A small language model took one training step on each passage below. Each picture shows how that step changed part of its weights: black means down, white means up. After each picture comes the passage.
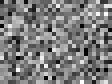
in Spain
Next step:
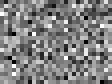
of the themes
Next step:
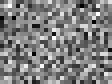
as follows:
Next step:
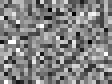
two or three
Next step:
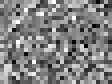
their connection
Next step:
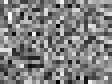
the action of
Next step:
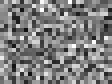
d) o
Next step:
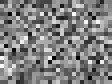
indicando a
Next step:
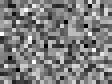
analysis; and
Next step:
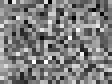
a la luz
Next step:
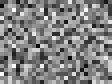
were associated
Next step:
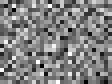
population of
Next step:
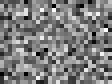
followed by an
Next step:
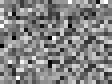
years and
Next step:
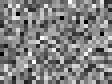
of salivary
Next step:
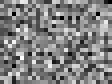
solution is of
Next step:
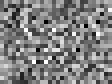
a huge
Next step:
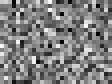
arte de
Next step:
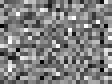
bu navning
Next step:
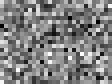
antes de
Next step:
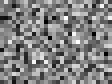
bankability of
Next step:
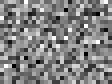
Table 3.
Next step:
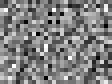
along the
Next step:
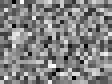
devices based on
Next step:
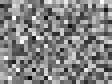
is based on the
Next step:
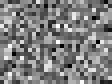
such solutions
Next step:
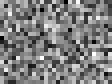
be converted
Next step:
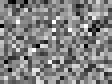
performances were
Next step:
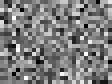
or oncology
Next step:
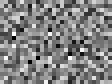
our population.
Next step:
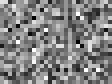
combined in
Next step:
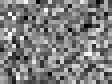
el vector
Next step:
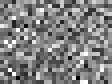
effect of
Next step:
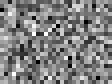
a variety of
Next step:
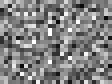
stress concentrations
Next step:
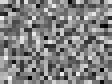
approach to the development
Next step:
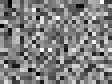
with the static
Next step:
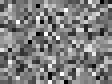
Frente a
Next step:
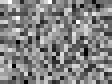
mit dem
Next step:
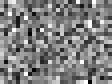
на видот
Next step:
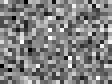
a Formal
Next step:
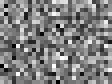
conducted on
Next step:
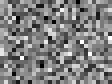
biri de bu
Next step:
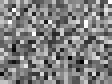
in the case of
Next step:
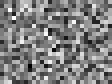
impedance data
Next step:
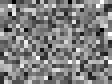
prática com
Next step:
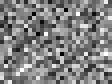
7 Plan
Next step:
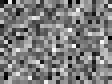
um apoio
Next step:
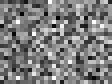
presentado en
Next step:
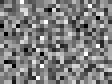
forest such as
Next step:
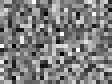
la presunta
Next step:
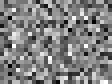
modifications based
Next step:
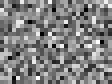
area level
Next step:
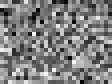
the constant
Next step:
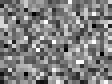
being included
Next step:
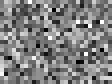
у цих
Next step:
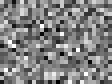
presence of
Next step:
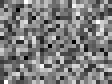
informe del
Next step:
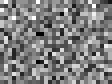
fall within the
